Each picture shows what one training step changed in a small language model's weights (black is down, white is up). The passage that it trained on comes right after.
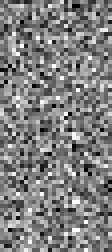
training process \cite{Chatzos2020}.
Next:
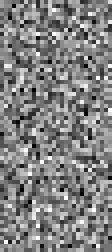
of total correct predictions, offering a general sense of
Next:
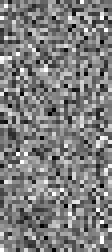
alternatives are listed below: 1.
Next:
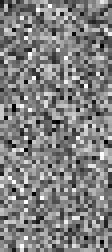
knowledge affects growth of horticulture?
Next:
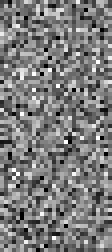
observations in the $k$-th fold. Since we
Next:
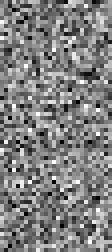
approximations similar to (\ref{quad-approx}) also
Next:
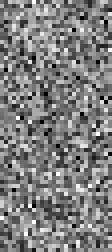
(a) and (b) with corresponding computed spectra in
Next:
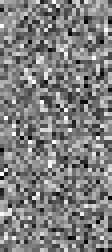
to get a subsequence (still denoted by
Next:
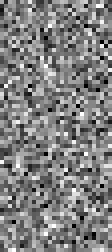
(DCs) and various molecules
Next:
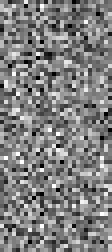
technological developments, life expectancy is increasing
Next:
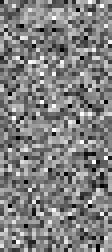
N$ be such that i is a null player
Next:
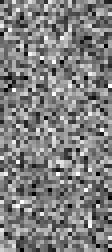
radius, but the observing angle of the TDE to
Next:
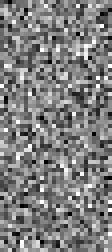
of radon on health. Table 2 provides a
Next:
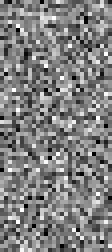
L1136). For the mock-up the
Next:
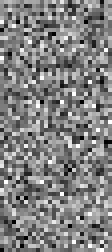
mesh. We are now ready to create the
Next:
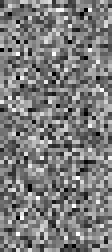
terms of energy and state population distributions. Modeling such
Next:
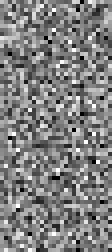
and treatment of growth restriction could also mitigate the
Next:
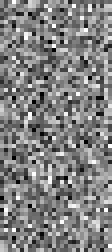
in Table \ref{tab:jacobi},
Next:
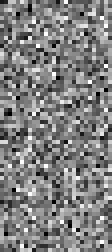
a minimal disturbance measurement of coherent states.
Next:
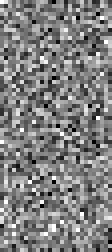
in (\ref{eq:estImp}) represents the
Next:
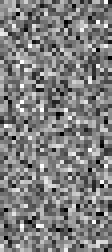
we will determine the physical size (length, width,
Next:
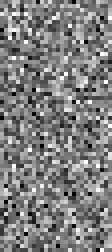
the short exact sequence \[ 1 \longrightarrow
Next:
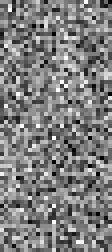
assessed using pump-probe
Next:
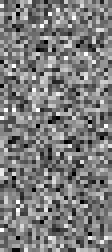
presented method produces a model that is recursively
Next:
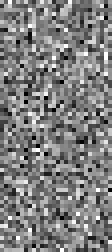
a function of the radius $r$ for a
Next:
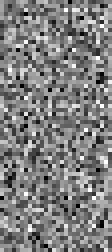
degenerate vacua. In this case,
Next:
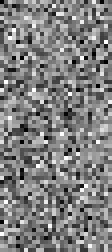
each b_i as shown below: U Score
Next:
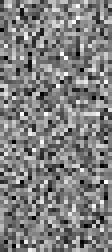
a recent preprint entitled {\em
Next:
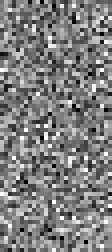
social situations are "calling" for social
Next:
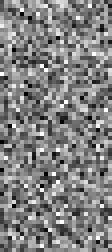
the international projects, scientifically
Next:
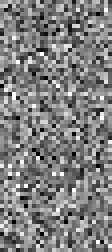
woman. Notably, Mara is
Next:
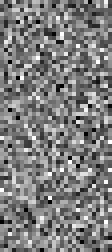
SPH-based differentiation and integration. The
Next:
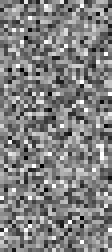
the new mass scale $M_{*}$ using the fact
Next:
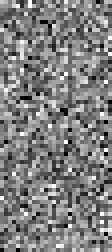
the first of them by leaving the others
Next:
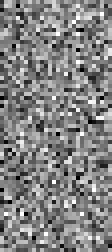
their leading principal minors, {called
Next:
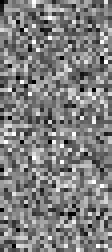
name and contact details of the institutions
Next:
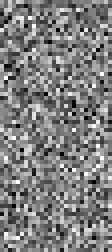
matrix rings over division algebras:
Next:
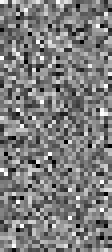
software application has been developed in order to trace effectively
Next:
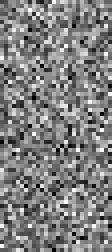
the radio interface and protocol design
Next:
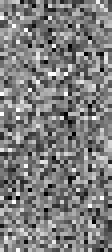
executed by masking with a
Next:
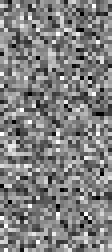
that relates to infinitesimal displacements is
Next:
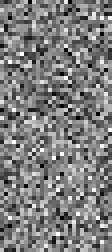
that everything less than $c$ is in
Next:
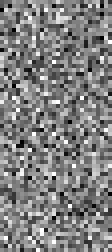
buffer many times with queries from
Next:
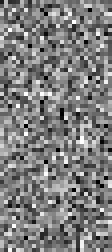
in sublattice $A1/B3$,
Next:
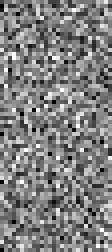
understanding of the connection between heavy tails,
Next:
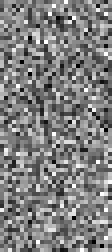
Foundation (Government of
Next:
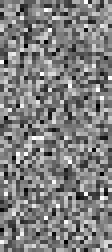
are large enough. Hence for $N\leq
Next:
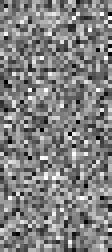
Poincaré complex of dimension $d$ if
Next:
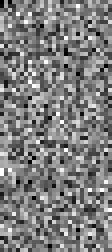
\Edist \ will then become proportional to
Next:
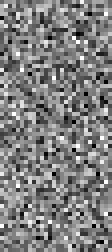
structure] Suppose that high-dimensional voxel
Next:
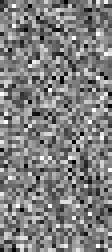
dynamics of the Eu$^{2+}$ resonant
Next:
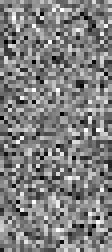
single impurity since in reality there is only one
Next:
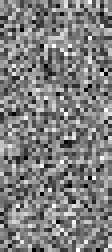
(F\otimes_C F)\to F\langle
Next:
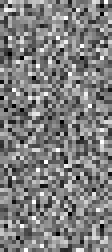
any generic $g$, and choose a form
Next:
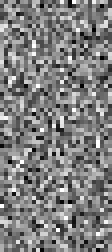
have the values $\beta=1$ and
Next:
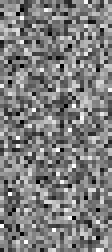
are processed and made available as L1 data by
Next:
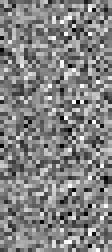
AT DIFFERENT
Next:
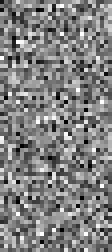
1N H₂SO₄ water, then
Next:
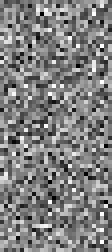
data for the men's side because there were no water
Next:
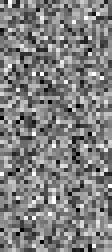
curvature, inclination, or
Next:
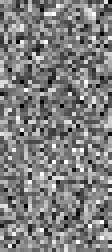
which Rydberg atoms interact with
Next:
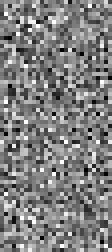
trajectory of the fast system passing through
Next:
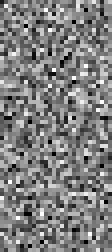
primarily through agents' action choices, which
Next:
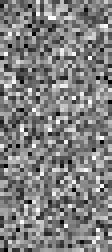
helpful to study the transport and behaviour of
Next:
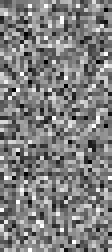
change of variable $d'=2L-d$,
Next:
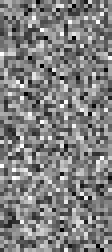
the product distribution, and finally compute the product outlet
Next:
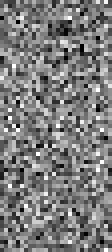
but clear differences in the properties of the emission lines. In
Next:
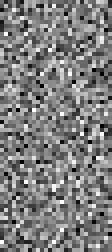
In addition to burning biomass to produce
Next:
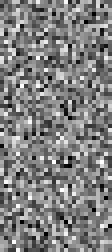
$\lo$ to a basis of $\lo'$
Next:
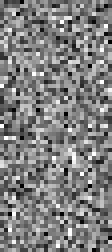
present paper let us concentrate on some technical details
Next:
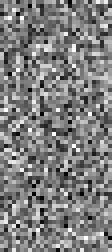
had stronger main effects (risks: $\beta
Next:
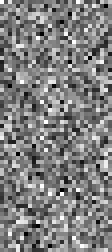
The proofs of the two inclusions are similar. Let
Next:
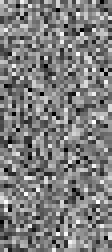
(ii) Supposons que $\pi $
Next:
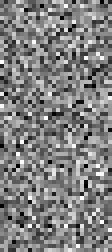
Dirac points using an automated algorithm as well
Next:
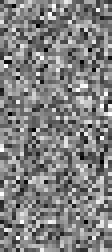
in the chip, the photon pairs are
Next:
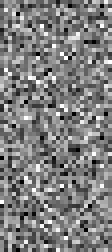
may be applied directly to the trajectories of the
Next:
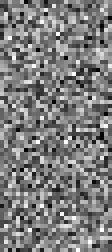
neighbors with a raid. The colonists
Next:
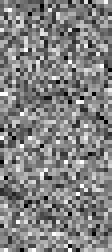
with stronger scattering that lead to the bending over
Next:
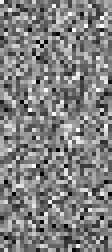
by $d$. The duality operator satisfies
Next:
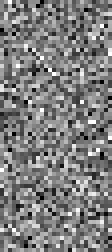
\label{hamiltonian} \eeqn It is
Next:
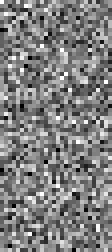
the duty cycle at $z=6$
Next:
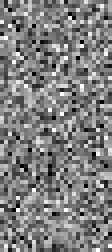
bubbles are homotopic and
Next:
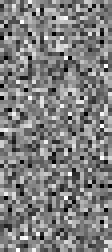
buy petrol among others
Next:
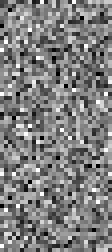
\propto e^ {at}$) until
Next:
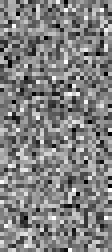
SR task, since high frequency signals suffer
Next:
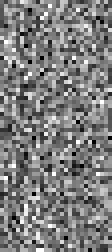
this distribution, the expectation values are replaced
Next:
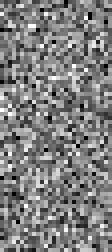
Otherwise, the vertices on $P$ just
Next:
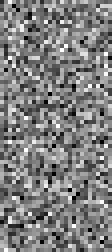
the fragmenting object. A core part of
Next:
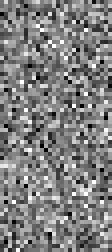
that privilege. They have influential &
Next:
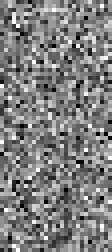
However, if we are careful, some of the
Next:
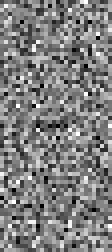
fields (compilation, noise characterization, control,
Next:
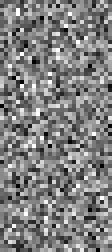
\oplus P(U) \oplus M$ factors through
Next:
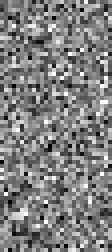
p_0$, and therefore $\hbox{${{\bar
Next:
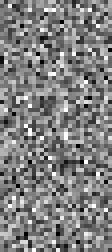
indeterminates, each corresponding to a one-dimensional
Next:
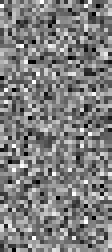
inflammatory markers and multisystem
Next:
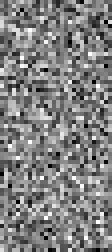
1/2, as depicted in Fig.
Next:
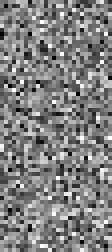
entries $a_{i,j}$ such that
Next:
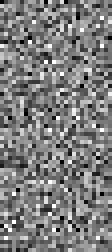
and undue worries about the risk of
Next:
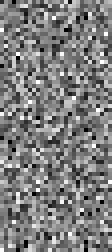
CT scanning for dendrochronology
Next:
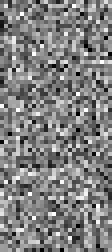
new twist angle $\psi$ representing the angle between
